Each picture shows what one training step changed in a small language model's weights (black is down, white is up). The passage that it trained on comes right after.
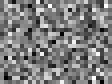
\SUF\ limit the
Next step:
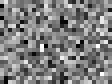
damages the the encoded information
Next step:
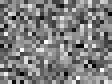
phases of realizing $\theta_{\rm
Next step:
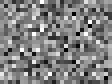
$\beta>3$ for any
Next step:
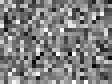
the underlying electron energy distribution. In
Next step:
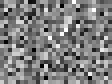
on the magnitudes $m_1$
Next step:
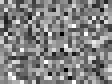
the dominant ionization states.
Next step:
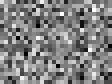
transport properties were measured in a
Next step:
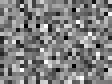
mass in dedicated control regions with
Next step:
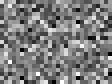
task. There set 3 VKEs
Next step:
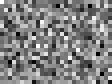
a single fixed source model.
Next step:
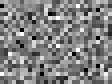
than the baseline, as shown in
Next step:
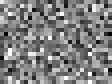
while the young exceptions were 1
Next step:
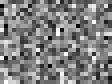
is our estimate for the best value in
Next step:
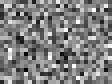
scattering and by (black) triangles
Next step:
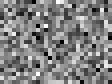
intensity from each point of the drum
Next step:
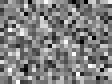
\\ \hline \end{tabular}
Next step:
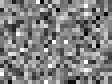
\geq \bar{\Lambda}_t
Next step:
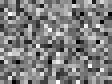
redshift at which the GRB rate peaks
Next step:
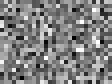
J. Stanojevic,
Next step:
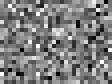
relatework}, We categorize
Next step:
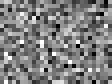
and studied in several publications, primarily
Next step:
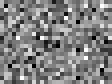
$n$ significant figure outputs of measurements
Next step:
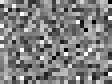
in surrounding gas, or raise the
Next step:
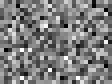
| Visibility: all links that
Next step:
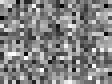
nuisance parameters,
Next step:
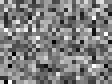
the external body forcing that drives
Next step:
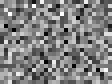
for this DE model is given by
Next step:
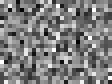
pre-main sequence outburst
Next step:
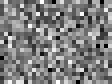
energy-momentum tensor in equilibrium state.
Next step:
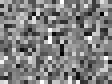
and cyber networks is an effort
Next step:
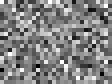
``algorithmic quality."
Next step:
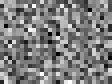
for the analysis. Moreover, we split
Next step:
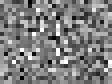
\ric < 0$ for this
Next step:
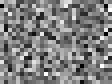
to the canonical form of this level,
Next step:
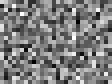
in cosmic ray observations to the back
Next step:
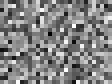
{\bibinfo {author} {\bibfnamefont
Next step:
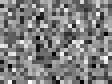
to LLMs. Recently,
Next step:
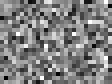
\typeout{** loaded for
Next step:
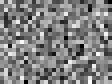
the planet grows in mass it will
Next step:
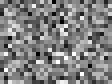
profile is several standard deviations away from the
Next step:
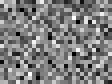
software, which have already proven
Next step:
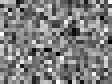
to \textit{MD}. In
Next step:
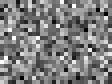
lower than those reported by Rotter
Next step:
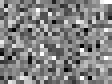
$a(t) \propto
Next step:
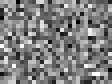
number of the Ti adatoms suggests
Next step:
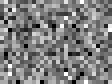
atoms, can be large. For
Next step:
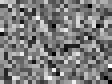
inputs and outputs. However, the cooperation
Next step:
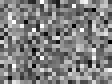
orbital periods, and detectability
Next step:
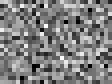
read a news brief about work performed
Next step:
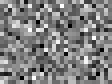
classical Runge-Kutta
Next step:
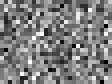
the gauge coupling is ${\pi\over
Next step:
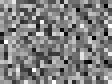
previously, this test is the most perturbative
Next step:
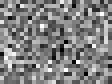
we performed an analysis of the energies of
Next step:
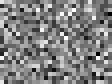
by absorption and emission lines. Thus,
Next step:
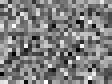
relation for HII galaxies classified as single
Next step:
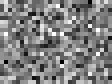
Arecibo $L$-band
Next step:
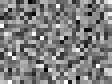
on concentration} Several previous numerical
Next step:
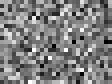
and frequency is measured in units of
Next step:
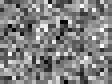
| \langle \Phi_\lambda
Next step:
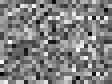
then fit H$\beta$ and Mg
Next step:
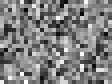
form \begin{equation}
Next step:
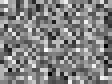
of the real part of the
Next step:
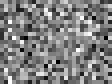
(a collection of objects and morphisms
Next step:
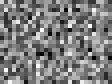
the above union operation is
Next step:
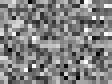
statistics of Abelian anyons. Since
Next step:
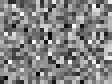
\bibfield {author} {\bibinfo
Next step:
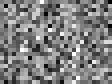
$\varepsilon_{\mb{k}}$ is
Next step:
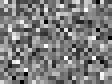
between the cases where the symbol in the
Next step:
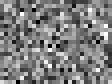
theory along the flow, complicating
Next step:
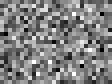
have no known microscopic meaning and are just
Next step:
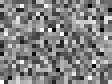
mounting procedure, upper- and
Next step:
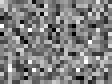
GCs, which are formed at high
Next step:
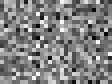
another cycle of data generation, each
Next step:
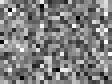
cellular infrastructure, and are
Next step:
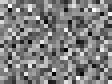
After all the orders in the dataset have
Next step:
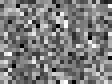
also similar which is because we randomly split
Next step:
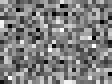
Balance}: Two levels of
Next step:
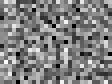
generation technique (Fig. S2)
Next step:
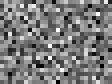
known distance of the system, we derive
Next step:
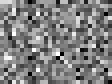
sequences, and refine agents through iterative
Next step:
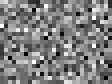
using oversimplified initial
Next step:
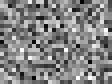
re-mapped and co-aligned
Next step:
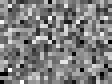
We postulate that this universal behaviour at
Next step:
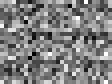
utility of these datasets. Materials
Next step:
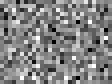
two edges $e$ and
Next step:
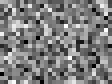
classical automatic speech recognition
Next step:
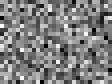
games that we considered. Almost
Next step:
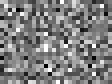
Circuits using exact
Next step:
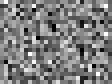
mechanism in high energy nuclear collisions involving incident
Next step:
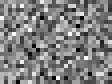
as in $U_Z$ in
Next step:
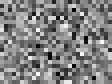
and it varied in each of
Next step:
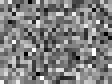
``\emph{incorrect logic}'',
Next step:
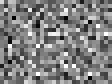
these simple simulations we also run our full
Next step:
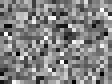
and L.J. de
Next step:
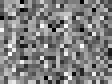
data deviates from its initial linear
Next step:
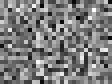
seek the qubits' wave function in
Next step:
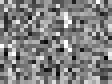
the quantum number of the orbital angular
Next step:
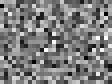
to the wind-compressed disk model
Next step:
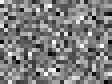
by gain and loss acting on the edge
